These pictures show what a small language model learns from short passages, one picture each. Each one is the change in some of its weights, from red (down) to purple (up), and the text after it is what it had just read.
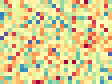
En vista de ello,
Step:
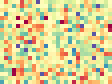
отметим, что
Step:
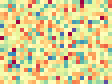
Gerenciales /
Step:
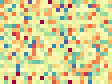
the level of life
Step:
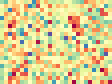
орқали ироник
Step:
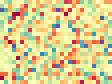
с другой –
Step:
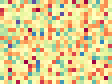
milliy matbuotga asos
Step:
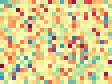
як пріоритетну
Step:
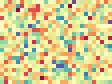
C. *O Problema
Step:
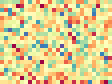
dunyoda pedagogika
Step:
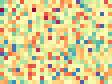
af modersåret
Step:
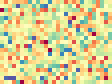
abaixo da
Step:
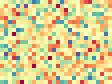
prioritātes un
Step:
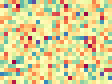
dan Efektif.
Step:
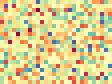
so'z ko'chma
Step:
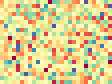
, se expresa como
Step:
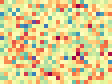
кўрса бўлади.
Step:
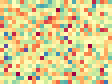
devido ao seu
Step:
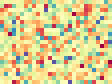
Kirk ogayni
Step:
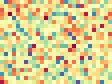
på skolen
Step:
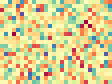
red. Y.V.
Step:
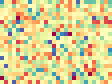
la colecta manual
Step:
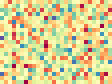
Uma colonização
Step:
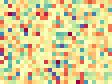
services de transfert
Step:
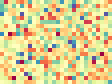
va hujjatli
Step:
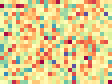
Kontent tahlili
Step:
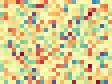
asarida ham davom
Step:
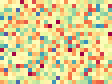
A. ugli, &
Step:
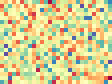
colaborativa. O
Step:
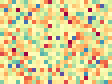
виборчий процес
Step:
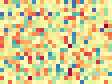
тяжести течения
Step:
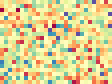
y mandíbula en
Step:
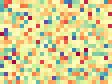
acesso limitado a
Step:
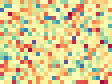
первой линии
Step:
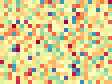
При созревании
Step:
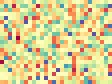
de esta plataforma no
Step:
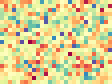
ANOVA testi
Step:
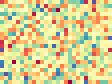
para acompañar el
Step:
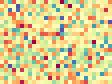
acesso livre.
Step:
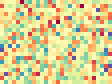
metod bolada ijtimoiy
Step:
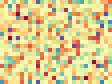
toj skupini
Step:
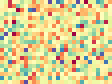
que poblaron la
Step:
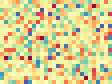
(SEMA), que
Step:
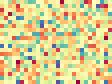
dadil qadam
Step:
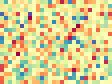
билан савдо
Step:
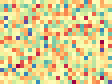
de los resultados y el
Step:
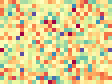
que foram validados,
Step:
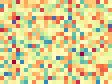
nous montrent un
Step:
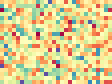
d'avoir un
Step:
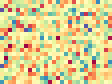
kerja perawat
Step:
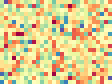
é um acaso,
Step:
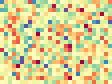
niyati o'yin
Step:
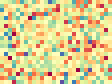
trabalhadas, a
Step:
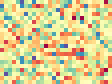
o desenvolvimento de
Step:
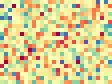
permanente. E não
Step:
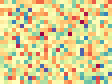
el terrorismo. Al
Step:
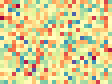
сприймання –
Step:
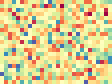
eng yaxshi
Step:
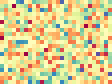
iga laps mitte
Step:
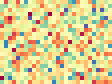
4 de septiembre
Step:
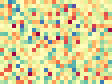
o Acoordio”,
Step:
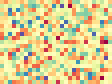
réponse I :
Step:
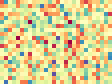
новдалар сони
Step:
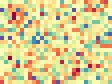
так как с Россией
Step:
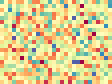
na rua: o
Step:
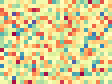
manera la nutrición
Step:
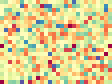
of Contemporary
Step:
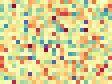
si bien niños y
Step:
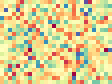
à semelhança de
